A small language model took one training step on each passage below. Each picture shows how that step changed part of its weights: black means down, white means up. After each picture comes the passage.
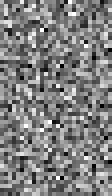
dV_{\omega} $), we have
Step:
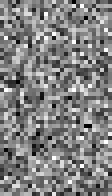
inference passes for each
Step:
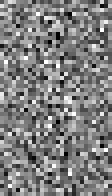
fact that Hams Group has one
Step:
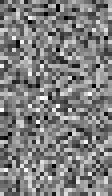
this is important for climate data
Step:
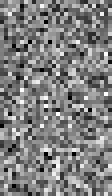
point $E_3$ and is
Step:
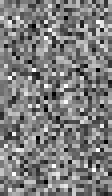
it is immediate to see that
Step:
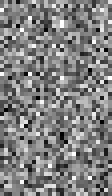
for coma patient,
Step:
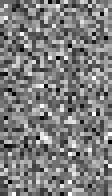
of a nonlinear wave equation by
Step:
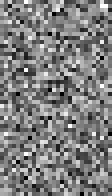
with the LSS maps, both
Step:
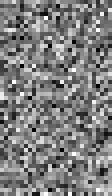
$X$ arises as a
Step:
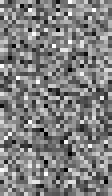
information for 82,309
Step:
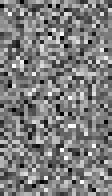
the evaluation. We record
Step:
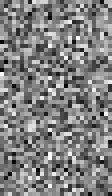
upward returns than to
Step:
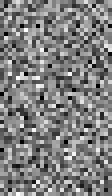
conducted using similar idea.
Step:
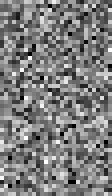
the black points with corresponding
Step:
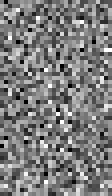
vary). \end{itemize}
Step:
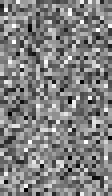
trivial monodromy if it
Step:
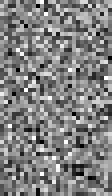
The purpose of these
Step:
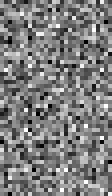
with \texttt{Standard}.
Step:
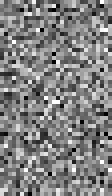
When the reference is a
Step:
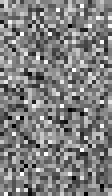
school they attend. The
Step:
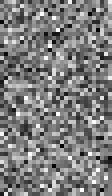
nuclear structure phenomena
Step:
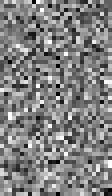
there that if $(\Omega,T)$ is
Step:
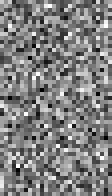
are always a good
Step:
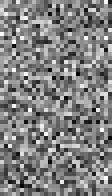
In this way, we can efficiently
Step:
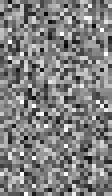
players. The situation
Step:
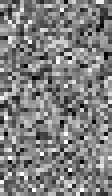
enrolled agreed to be
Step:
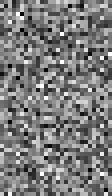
The written analysis should not only
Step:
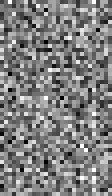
Usmansky pine
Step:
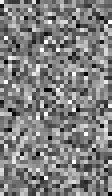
are firm-specific or
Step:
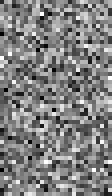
oversight is the complexity of
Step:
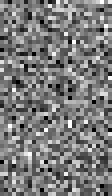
test program, the prism
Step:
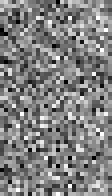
but he omitted a proof in
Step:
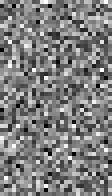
difference between the combined method and
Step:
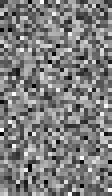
the packing radius of order
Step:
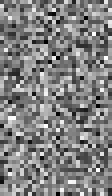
the $\alpha_s$ and quark
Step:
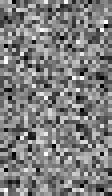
Due to the layered structure
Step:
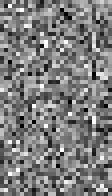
Valdenegro et al.,
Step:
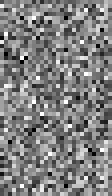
pressure. One gets into
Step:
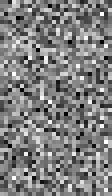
have no conflict of
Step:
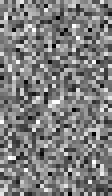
production as the vector meson mass
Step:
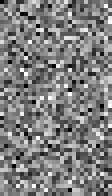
The review found that many students do
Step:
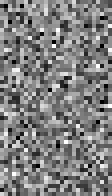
infer the approximately most
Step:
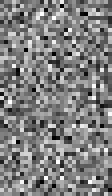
this phenomenon leads to
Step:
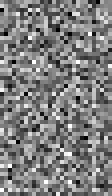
Bulgaru, V.
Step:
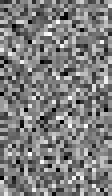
are remarkable. His
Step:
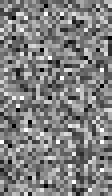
two unitary matrices
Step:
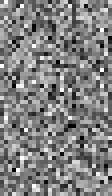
towards sustainable
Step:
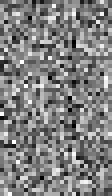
outcomes, a generalization of the
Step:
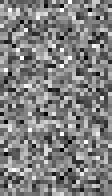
implication dans le
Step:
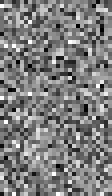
possible, $p_i >
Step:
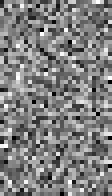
registries, a finite
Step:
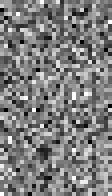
for i.i.d.
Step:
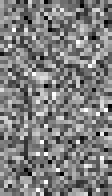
3$, etc. \medskip The
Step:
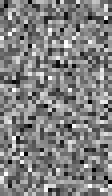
in Hamilton's
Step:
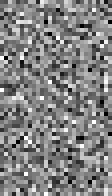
was derived in [5]
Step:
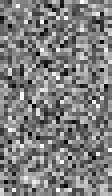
are constant on each arc. }
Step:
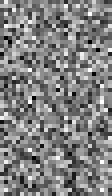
Interestingly, for
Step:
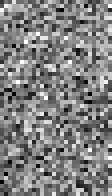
an internal dialogue and
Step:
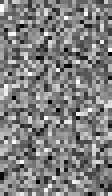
CONFLICT OF
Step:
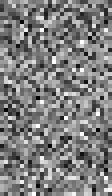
for the ionization rate under a
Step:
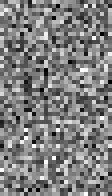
50% flowering, and
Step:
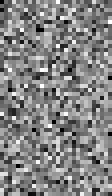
By applying frames and theirs
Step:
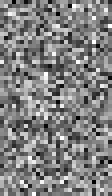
quantity defines a scale
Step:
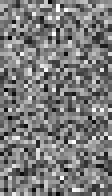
give us a constraint on the
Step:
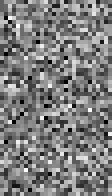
for the first time experimentally
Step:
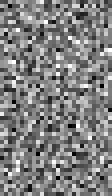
and the EU AI Act,
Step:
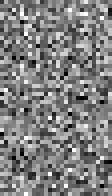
0.95, with the correlation
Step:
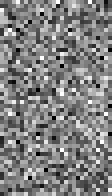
(e) The log –
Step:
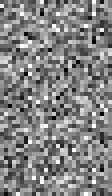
Ethical Standards
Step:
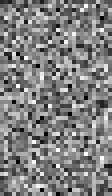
considerations, first regarding the
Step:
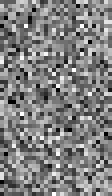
times. These results indicate
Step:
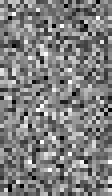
a complex model rather than an exact
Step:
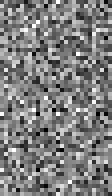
thermal, quantum
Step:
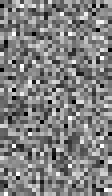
{Signature of life on
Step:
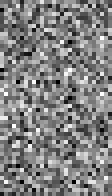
using input parameters provided by the
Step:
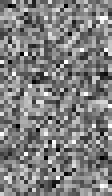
stones to exit the
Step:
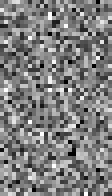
with black color has
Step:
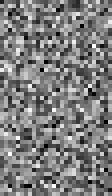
321 shutter down
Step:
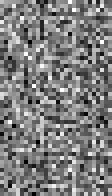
consciousness is relative to the
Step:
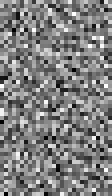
this section we determine the topological
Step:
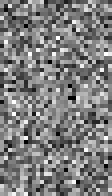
with Goldstone modes
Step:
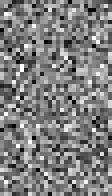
from h- and c-sites are
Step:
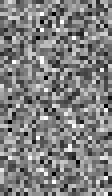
discs one may express
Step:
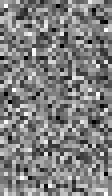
affecting the upper limbs.
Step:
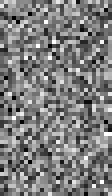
construction, $G_{\pi_i
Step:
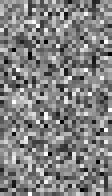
Key Informant 5's
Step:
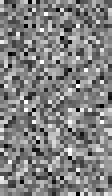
(C-S). The analytical
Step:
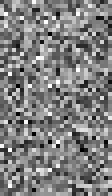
the system settles on the
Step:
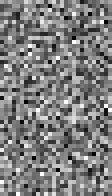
the exact solution. We carried
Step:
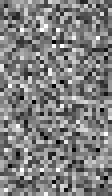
a completely positive map.
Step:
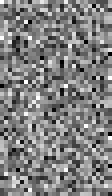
confirming literature
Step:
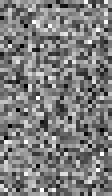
invariance with a modest
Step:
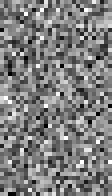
ribbon trefoil shown
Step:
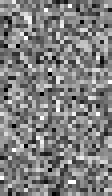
image of $\vec u$ has
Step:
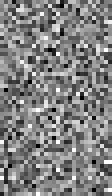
issue. There is
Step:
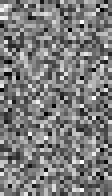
prevent the entry of
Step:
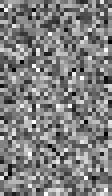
aren't sure that if the
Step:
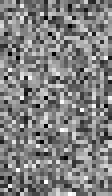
is valid. The assertion
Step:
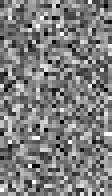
game (10) without phase
